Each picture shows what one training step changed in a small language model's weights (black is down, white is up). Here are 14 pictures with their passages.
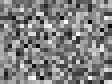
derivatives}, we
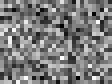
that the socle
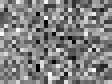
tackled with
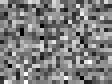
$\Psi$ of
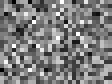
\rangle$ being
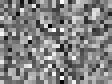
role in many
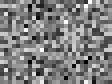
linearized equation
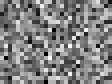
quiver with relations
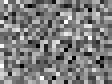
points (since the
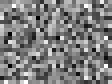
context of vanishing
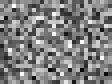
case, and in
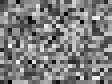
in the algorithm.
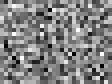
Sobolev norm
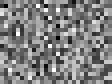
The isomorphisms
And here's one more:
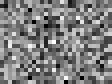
The function $\hat
